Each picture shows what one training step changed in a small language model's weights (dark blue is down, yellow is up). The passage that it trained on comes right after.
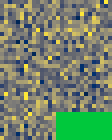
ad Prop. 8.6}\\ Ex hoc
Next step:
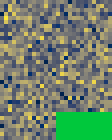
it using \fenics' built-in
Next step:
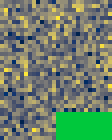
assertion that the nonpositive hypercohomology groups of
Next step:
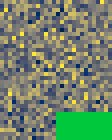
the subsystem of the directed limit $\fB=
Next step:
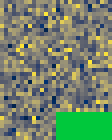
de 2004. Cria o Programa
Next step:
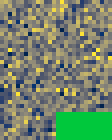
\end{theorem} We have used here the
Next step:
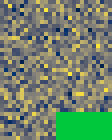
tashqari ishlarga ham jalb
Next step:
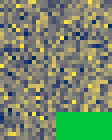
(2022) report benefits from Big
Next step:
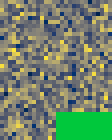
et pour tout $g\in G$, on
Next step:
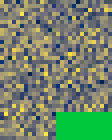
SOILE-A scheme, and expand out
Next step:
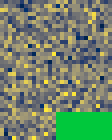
biri bo'ldi. Dinni xalq
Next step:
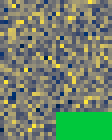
$\mathcal{Q}$ is acyclic and,
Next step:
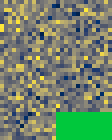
Ushbu tanlov polifenolik
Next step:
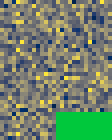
computational resolution $I = 10000$ and
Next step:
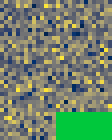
alfabetização para adultos,
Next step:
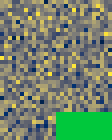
Diego Pablo Lanchares
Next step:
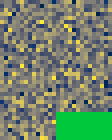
dunyosiga qanday ta'siri
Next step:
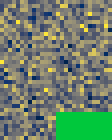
Searching information and evaluation of internet:
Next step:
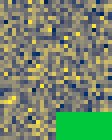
liver disease. ABSTRACT
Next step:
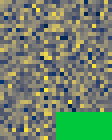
l'enquête de terrain a
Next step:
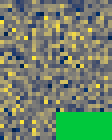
програми, які не лише
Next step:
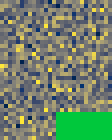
116 мамлакат ичида
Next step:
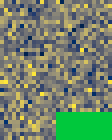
employee satisfaction (SE) and
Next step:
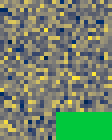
We first describe our method generally and then give examples
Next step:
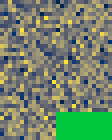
elliptic operators have parametrices which provide
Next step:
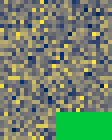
minimality fails, this is obtained by
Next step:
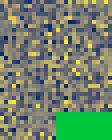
Em idosos, as reações
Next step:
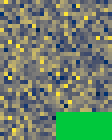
to \(\eta=u\). Hence, it provides a
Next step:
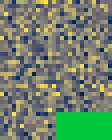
bei der Lösungssuche.
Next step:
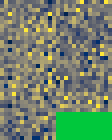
представляет большой интерес и
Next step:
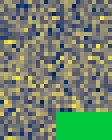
all 3--manifolds are assumed to be connected and
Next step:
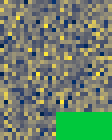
направлений. Первое, что
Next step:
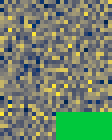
opleveren. NOTEN 1
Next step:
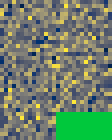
поставленої мети фокусом
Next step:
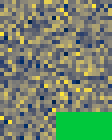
constructed this way have big Picard number compared
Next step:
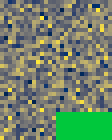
is any constant depending only on the innitial data
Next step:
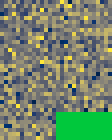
is shown. This element is idempotent since
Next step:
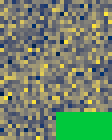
на необходимость методологического и
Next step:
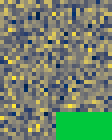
a function $E(\omega)$ which is bounded for
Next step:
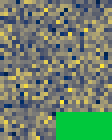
и о гендерном различии
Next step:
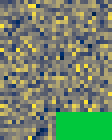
equipo editorial Tema 8.3
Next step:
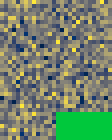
edad, género, estudios de
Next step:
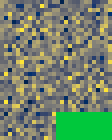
JOURNAL OF CULTURE
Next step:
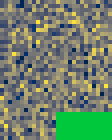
vertices of the feasible region need to be considered.
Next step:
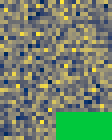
to the allocations so that we can have
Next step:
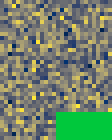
$\fg\ltimes\fh$ is
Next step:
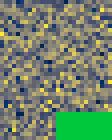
siyosiy ishlar o‘ylab
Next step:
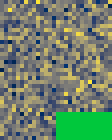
ülkeler piyasalarında
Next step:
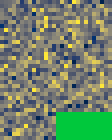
of $A$, and we can proceed with
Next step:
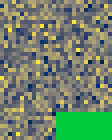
stacked vector of mappings at the collocation
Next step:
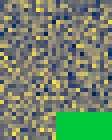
с преэклампсией 25
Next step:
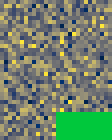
together with the H\"older inequality since
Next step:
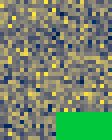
prospects. The prospects of
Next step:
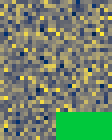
an additional property: the base set of the strict transform
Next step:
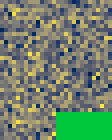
following algorithm written in standard algorithmic language returns
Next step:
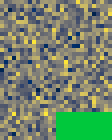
the wedge of $n$ copies
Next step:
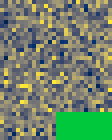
work was exposed in Calais in June
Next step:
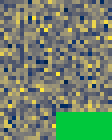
(\ref{embedding}). These quantities will
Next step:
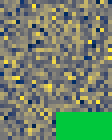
for every $b \in B$ the
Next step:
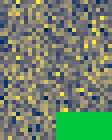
divisor component $D_t$ with
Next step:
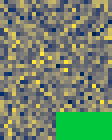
a homomorphism of $\pi_1(M)$ into
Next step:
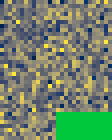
интересов и потребностей.
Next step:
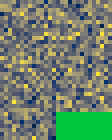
su uso a los escenarios clínicos
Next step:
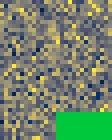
Loyihalash faoliyati aksariyat
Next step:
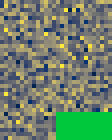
interlocuteurs, l'apogée et
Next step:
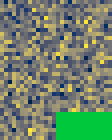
result, we can take $L_t$ to
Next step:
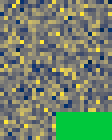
is basis for predicting future Covid-19
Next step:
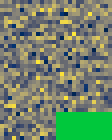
a recognition theorem for the real
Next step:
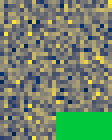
Ir. A. J. Rutten,
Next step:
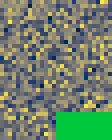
for $N$. \end{thm} Recall that
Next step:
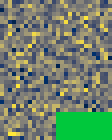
\delta-1$. Let $\alpha \in
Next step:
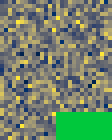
2015). A DPOC dificulta
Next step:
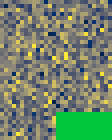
\ref{asy} we prove Theorem 2 in three
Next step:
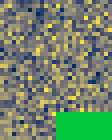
шу. Унга жавоб
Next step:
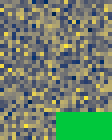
of higher education institutions. *International Journal
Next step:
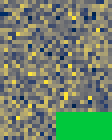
seguir toda evolución política
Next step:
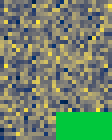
la institución y, por lo tanto, el
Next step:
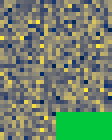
воссоздать. Большая
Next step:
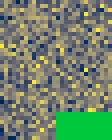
А. О. Інноватизація
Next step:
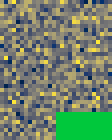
dastlab an'anaviy sohalarga
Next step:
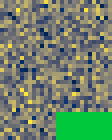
extranjeras y necesidades de los contextos
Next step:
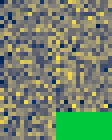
ekanmiz, uning she'riyatining
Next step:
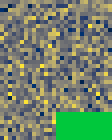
J. Godsill}, journal={2015
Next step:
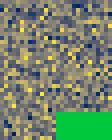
moving bottom in numerical models has its
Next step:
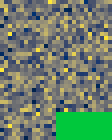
in Eq.~\eqref{eq:MM},
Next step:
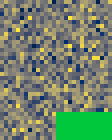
CPC/2015: O dever de
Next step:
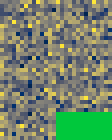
omilining diapazoni 8 ta intervalga
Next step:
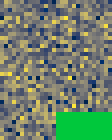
сотрудничества. Такое
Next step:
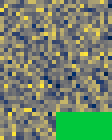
Este es el lugar donde se
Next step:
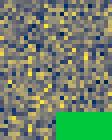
том числе и России,
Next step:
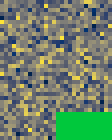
скот, также проблема имеет
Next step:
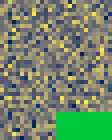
A\cap\hat B$ is $\hat
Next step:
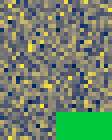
5. For each $h\in G\backslash
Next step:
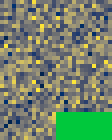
is a subvariety of the flag variety defined
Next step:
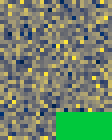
elements. \qed\enddemo Independently
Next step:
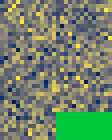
However, $\G \cong A_5$ has
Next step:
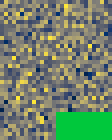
and upper bounds on the inputs.
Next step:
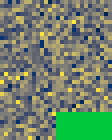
що стосуються інтеграції
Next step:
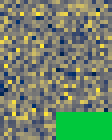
rough diffusion coefficients}, preprint,
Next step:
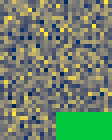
Cornea prin raportul de alienare
